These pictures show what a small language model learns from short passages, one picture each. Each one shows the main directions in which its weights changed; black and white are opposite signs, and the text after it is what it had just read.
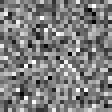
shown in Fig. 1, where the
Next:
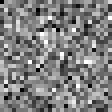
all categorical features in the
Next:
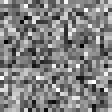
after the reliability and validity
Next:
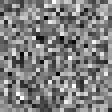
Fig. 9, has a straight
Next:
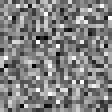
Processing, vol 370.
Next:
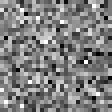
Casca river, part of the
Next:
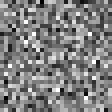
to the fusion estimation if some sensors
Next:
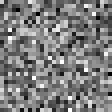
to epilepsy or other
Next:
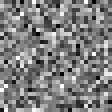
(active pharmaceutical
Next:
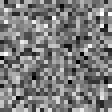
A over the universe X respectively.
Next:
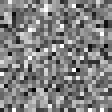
Start Date of the Project 1 st
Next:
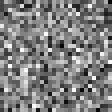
withdrawal of informed
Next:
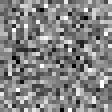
between the two groups was significant, with a
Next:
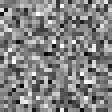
these graphs, which are very
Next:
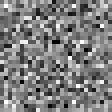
All experimental procedures used in this
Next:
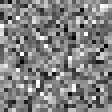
literature, a value attitude
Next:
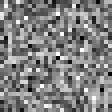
of variance (ANOVA) while
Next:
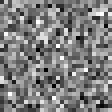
AMC and 3CG. The high
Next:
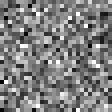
adjacency, uniqueness of the
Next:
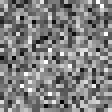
(MDA) is becoming
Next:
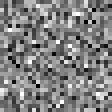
a safe place like a trust
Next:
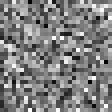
a person or virtual agent to
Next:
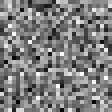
plight caused by global
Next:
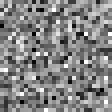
users for the benefit of the
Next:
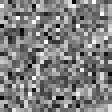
content of VO ₂ (wt%)
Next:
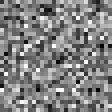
highest yield was obtained at
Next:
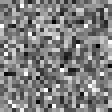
show how they participate in an IoT
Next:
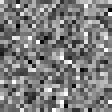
carbon pricing. *Nat
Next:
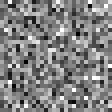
marker for this condition and can be used
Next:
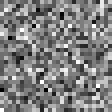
development processes and the required communication. As
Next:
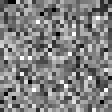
train are detected in channels up
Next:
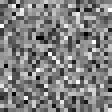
producers through establishing potato
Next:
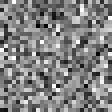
million. 2.6 Theoretical
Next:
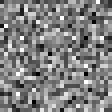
important. The "rules-based
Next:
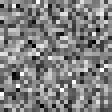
the active learning approach was viewed very
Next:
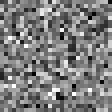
The analysis of the current environmental situation in
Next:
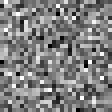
[6]. Consequently, some
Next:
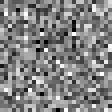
hypertension, heart and blood
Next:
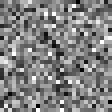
Apart from *Sari shop*
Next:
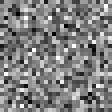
urethral pressures,
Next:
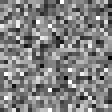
common decade was the 2nd.
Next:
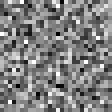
thoroughly explained to all women
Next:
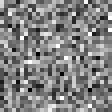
more complex operations such as theory of
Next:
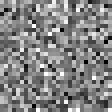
data, and understanding complex concepts.
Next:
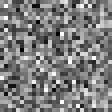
mother of invention, but
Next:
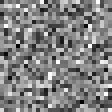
costly platinum ware.
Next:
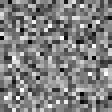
value for the subsequent analyses.
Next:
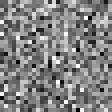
in soil cover. However, it can
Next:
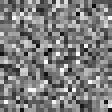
Table 3, it can be seen that the
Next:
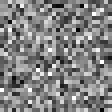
that we will probably need plenty
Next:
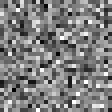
on Wireless Communications and
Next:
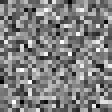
The following research questions guided the
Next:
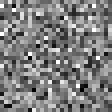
- sacrificed after 14
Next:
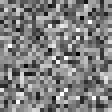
in digitalization in all industries.
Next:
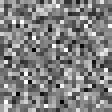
increased use in data science, however,
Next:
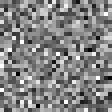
the shading functionality. The combination
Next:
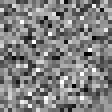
neighborhood has serious
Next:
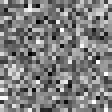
the association of historical
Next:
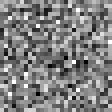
prevent the chances of internal
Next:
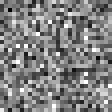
University of California,
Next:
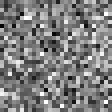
F. F. Becker,
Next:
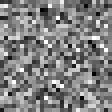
Gueorguiev, I., &
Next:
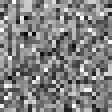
were used in the present study. Use of
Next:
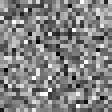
which to date there has not been
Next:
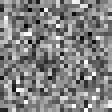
future may be made explicit from the
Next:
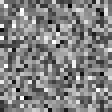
Abstract This paper reviewed
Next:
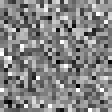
middle ground for the
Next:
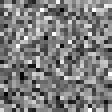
problems, with potential long-term
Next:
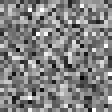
any shape from a 3D model or
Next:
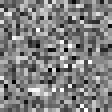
the ecosystem of the analytics
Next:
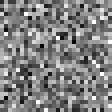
chart, Intraocular pressure
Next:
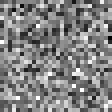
of the tsunamigenic
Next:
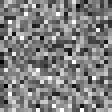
of the nose and patients commonly visit
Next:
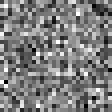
a combined method of qualitative and
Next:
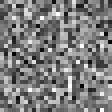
of the analytical tools will expect.
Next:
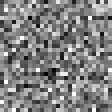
δ 2.58 shifted to
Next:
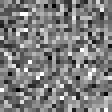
is available from the authors upon
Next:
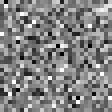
country, the issue of introducing
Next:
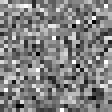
do not complete or even contemplate
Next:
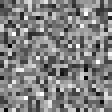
Strategy, Latvia
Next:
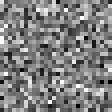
field. It causes lack of
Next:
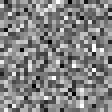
particular research field and helps in identifying
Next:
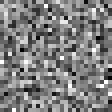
autonomously or via a
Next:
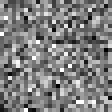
organizational performance in SMEs in
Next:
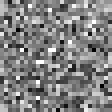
and (b) highlighting defects
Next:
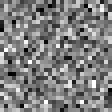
larger than in the smaller
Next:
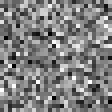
the population, the long-term
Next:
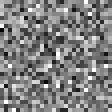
that can cause asthma
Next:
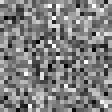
equipment (face masks,
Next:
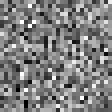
the origin/provenance of the
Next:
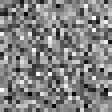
about one hour, cooled and then
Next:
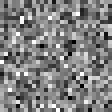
upper view. D, E.
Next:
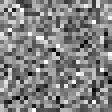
24. Yasodhai,
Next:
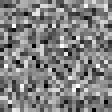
acoustic instruments through live
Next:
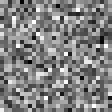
little wolves and
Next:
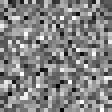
on the Benign Lesions of
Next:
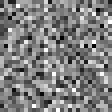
Smoking, Alcohol
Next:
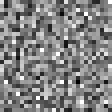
investigated geophysical volume.
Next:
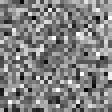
frightened. · one of the
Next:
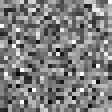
predicted by an interaction of
